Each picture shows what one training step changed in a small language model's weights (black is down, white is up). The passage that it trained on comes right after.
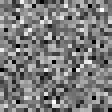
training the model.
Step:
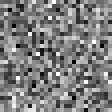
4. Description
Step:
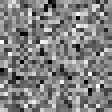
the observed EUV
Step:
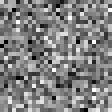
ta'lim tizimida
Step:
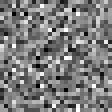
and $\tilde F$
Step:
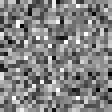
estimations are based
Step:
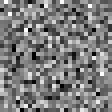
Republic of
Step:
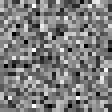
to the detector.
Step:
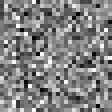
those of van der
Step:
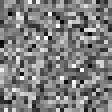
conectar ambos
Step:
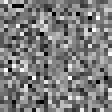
= {Journal of
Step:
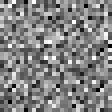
of OSM
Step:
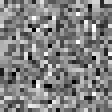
the numerical value of
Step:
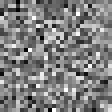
ilm yo'q
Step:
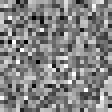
CPL fit to
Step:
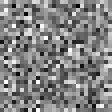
possibilidade de
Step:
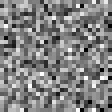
of the stream
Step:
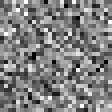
during the march.
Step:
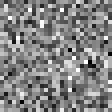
los docentes
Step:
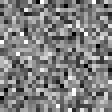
(a) and
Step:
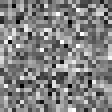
a relativistic
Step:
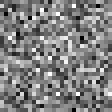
studied so far in
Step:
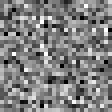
of agrarian
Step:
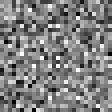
reliability of the
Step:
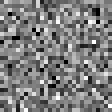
well below the characteristic
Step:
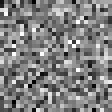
proximity of
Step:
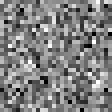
the major
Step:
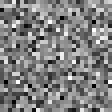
corollary of
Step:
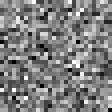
switch to
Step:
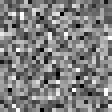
impact on rate constant
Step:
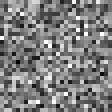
all phonon modes
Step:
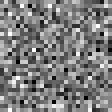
families and a
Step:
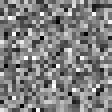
soni oshadi
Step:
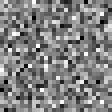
analyze the stability
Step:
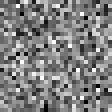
state (PM)
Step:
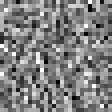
the above experimental bound
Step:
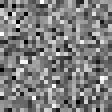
one has to average
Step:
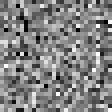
reducing the free
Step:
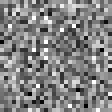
of the Bethe
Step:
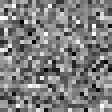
é consequência,
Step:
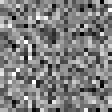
behavior of the mode,
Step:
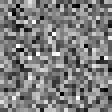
(which corresponds to
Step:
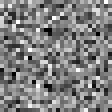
on the value of
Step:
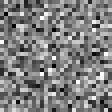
since we employ
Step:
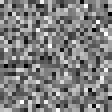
equal to the
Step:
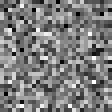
of review, each
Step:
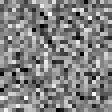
here but about one
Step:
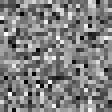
confidence in both
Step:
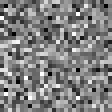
Dunod. -
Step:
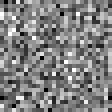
article gives a
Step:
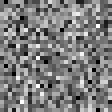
moving in the background
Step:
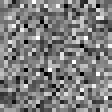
database state
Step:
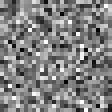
return with design
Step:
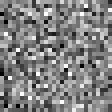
microscopio una
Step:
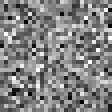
algorithm was used;
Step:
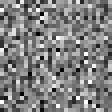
defined in Eq.
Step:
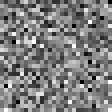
ideas that are
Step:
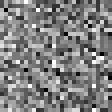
of this work is the
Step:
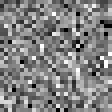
de los procesos
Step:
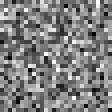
as the point N,
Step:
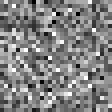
Medical University,
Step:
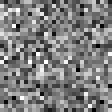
means that we find
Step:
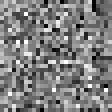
. \ee Note
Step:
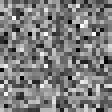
theories of gravity
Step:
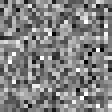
in lighter
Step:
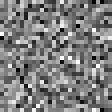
same sense of
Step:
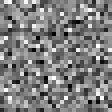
походження і
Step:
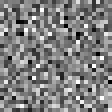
crecimiento de
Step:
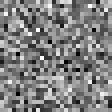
group. We observed a
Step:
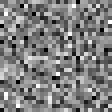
ва ўқув
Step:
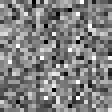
i.e. to
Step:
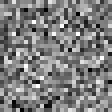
million at
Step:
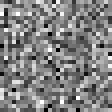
Popov {\it
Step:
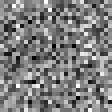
Run 3:
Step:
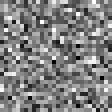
user is required
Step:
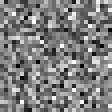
correlation functions that was our
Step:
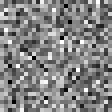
impurities as the
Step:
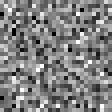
algorithm, their average
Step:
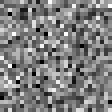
при цьому в
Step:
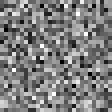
by running current
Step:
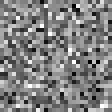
é um Estado que
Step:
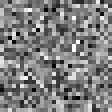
igual a
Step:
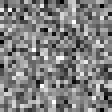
the tetragonal
